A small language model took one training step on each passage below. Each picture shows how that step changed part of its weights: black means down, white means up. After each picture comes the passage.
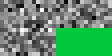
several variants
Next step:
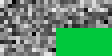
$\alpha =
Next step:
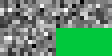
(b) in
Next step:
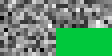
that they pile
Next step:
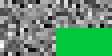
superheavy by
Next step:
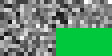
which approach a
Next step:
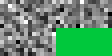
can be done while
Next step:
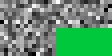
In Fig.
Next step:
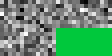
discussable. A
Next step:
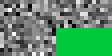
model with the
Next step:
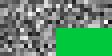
to the control and
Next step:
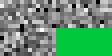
inspired efficient algorithms
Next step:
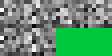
interface layer due to
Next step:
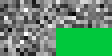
identify which and how
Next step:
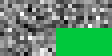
decay showing that the
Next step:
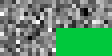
der Normen
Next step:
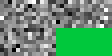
males doing
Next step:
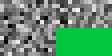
a Taxa
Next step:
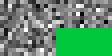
benchmarks for
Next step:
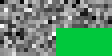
urbanístico e
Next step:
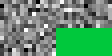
are explained in general
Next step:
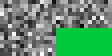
of the enabling
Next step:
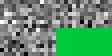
En este sentido,
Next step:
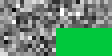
constituído por
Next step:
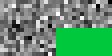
boosting of
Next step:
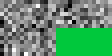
u)$. Therefore,
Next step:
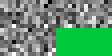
GEPs best
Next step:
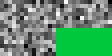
Development of the
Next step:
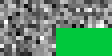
it is possible that
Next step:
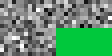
be used to study
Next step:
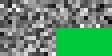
the actual compound,
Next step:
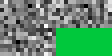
Results The evaluation revealed
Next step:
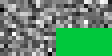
stabilises the
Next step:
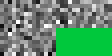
a much more negative
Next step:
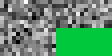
order for the model
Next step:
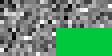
esta información se
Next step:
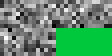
Parton distributions
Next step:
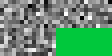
Further refinements
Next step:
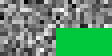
to revisit.
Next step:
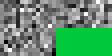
cette formation,
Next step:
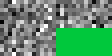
affected more males
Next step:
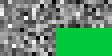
extraction technologies of natural
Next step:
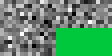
Open Access
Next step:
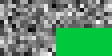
assume that there is
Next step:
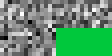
to mothers for
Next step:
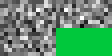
to time and thus
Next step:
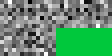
techniques used for
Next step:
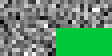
results to the classical
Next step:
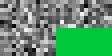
ZPL, which
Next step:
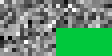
the CDW
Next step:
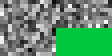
of the of the
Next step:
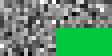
when no event is
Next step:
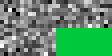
again the extra terms
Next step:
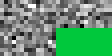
A {\bf
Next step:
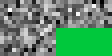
in Section 5 and
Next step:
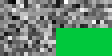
and leptons
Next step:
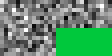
is greater for the
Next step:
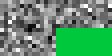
large. It
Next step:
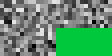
a relationship between
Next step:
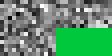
statistics is that of
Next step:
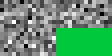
tahlil qilinadigan
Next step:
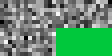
of sedimentation
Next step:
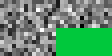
neutron star to
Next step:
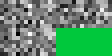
and only if
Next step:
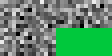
following exact identity in
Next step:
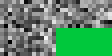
hardening during the
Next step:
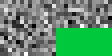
horizontally or
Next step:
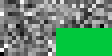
catalog through
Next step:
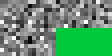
sensibilité des
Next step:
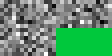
gradient instability may
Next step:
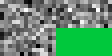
step edges.
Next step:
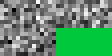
to rotate relative
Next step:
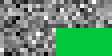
extracting information from
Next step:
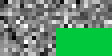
satisfacer las
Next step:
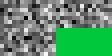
members and all
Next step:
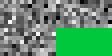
authors. The
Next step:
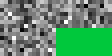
. The successful implementation
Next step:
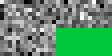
current magnitude.
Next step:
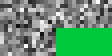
that technical characteristics of
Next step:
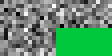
limits given for
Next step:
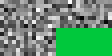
as compared to an
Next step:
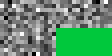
or inhibit the
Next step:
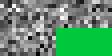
the appearance of
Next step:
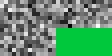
files are available
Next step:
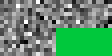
biror shakli
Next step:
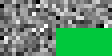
visualisation in general
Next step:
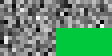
mungkin dari
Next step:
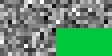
modifications of
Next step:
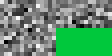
coordinate x .
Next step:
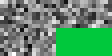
answer this
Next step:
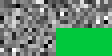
en una fuente
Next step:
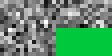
appropriate (5)
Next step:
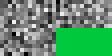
mos kelmasligi
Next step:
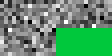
The percentage of
